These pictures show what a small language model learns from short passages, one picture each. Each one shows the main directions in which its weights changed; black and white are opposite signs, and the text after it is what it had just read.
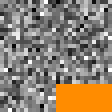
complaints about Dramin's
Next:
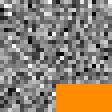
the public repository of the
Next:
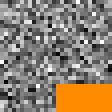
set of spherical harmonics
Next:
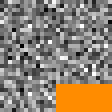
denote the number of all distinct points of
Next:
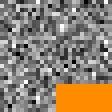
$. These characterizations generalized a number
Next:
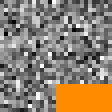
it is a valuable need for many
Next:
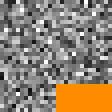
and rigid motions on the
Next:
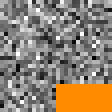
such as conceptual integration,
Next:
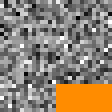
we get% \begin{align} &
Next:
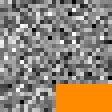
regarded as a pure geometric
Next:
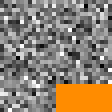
is the number of measurements, where
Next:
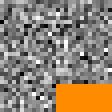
\underline{0}_l &
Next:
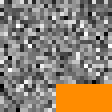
is the velocity of the major axis
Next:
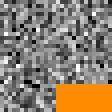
the older age groups remained
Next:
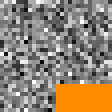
$\frac{1} t$, we have
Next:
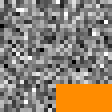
\maketitle \begin{abstract} Using
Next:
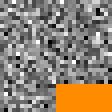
classification A confusion matrix in Table 4
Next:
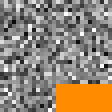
construction of this space, being more precise
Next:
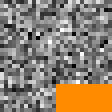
found in the region where leeches were
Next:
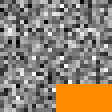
renewable generation or during peak
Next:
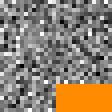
Math\'ematiques de
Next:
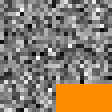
$\OO,\Delta$ respectively mean the
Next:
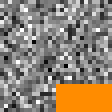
show that there exists a solution $u$
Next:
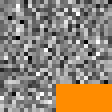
move was and what kind of
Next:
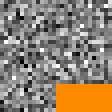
then the estimator given in eq.
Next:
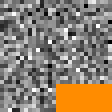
uses of Prussian blue
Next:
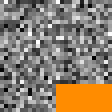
and seismic excitation. All
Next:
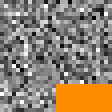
$K$ modulo automorphisms of
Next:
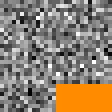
the Riesz representation, respectively.
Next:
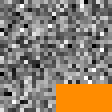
we show that if all roots of equation
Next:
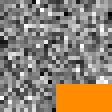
before, combining same coefficient vectors implies
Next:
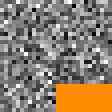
The School of Mathematical and
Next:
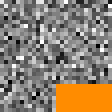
two vertices of successive events by
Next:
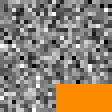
be said that, based on advanced
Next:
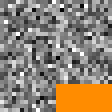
School of Engineering,
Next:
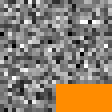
of the scale anomaly in the
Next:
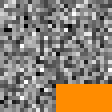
creations" education and professional
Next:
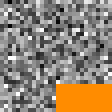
from around the world are traded.
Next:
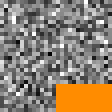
and bias expressions with optimality conditions
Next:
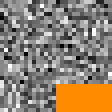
dropwise to a stirred
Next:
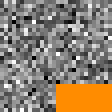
(SISSA)\\ Via
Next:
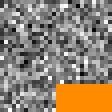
given respectively by \begin{align}
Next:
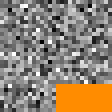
hours. The data were reduced using
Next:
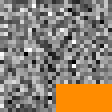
Theory of Relativity and
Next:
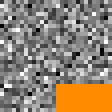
GGA approximation was implemented using the
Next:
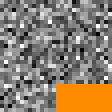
\mlnot\beta$, then either
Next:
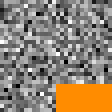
as about $1$ TeV.
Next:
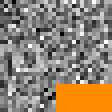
clear trajectories in transmitting information
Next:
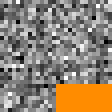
(1997) whose prevalence rate
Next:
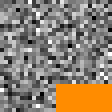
of processes and task instances.
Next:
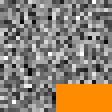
$x,y$ of the special
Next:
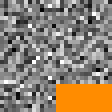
the change of variables \[ r =
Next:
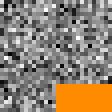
examined the effect of workplace
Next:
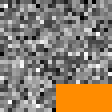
order is also called the **main
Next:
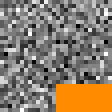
is nonlocalised with $I
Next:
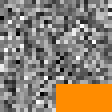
The high energy density of hydrogen energy, as
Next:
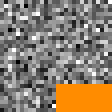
a rise near the center for the
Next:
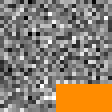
structure of the eukaryotic
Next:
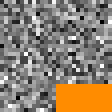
the robot's speed and
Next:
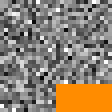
level of confidence for the degree of
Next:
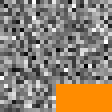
the length of the channel and
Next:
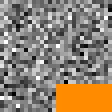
graph $\mbox{Bl}(G)$
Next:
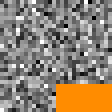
are with Universit\'e de
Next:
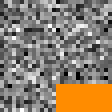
conditions due to fast charging was
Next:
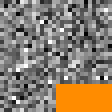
Noiri and Yuksel)
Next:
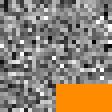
representative in the listed
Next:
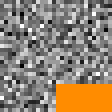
and monitor the temperature of the water
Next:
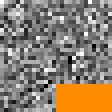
is the Laplacian matrix of
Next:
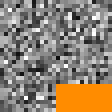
at disclosing their presence and
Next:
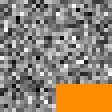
intended, accurate tracking of the
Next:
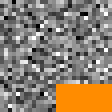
& \text{if $n$ is
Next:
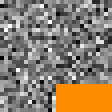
see \cite{B-S},
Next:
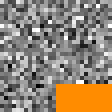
}}\sin \theta \frac{{\partial
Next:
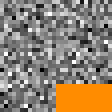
with crops to a reduced area compared
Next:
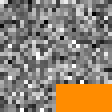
at CERN's SPS and
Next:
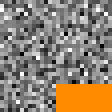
slow disease progression, and
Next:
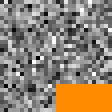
there exists a 2-subset-regular
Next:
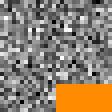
Harding and the support of
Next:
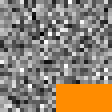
et al. (2021) that the
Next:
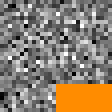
as Coulomb potential [15],
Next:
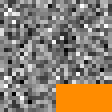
condition on $p$ in Theorem
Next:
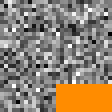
clay) and organic contents
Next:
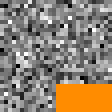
ring}. \bjtitle{Physical
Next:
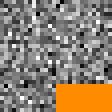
the differences between molecular
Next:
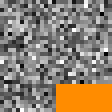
is a growing need to reduce the
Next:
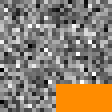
observe that $\Xi\to 0$
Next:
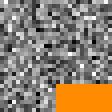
thrives, herbal
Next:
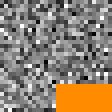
the augmented set of test
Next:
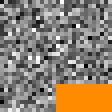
Mathematics of the Romanian
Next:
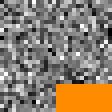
should be observable in the finite frequency
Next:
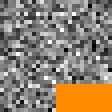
100 members of the UN General
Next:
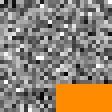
\ker \pi$. Using this direct sum
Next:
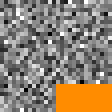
almost normal looking foot with
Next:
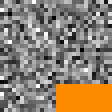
orthogonal quantum groups. But a
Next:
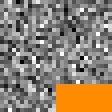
\] Consequently, we choose
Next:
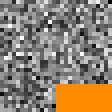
\endproposition \proof The result follows from
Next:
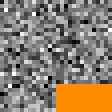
fundamental examples. It has been noted
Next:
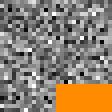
this study. The shadow variable design
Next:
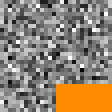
a Co-creation Workshop
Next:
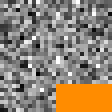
of the center cell that contains the
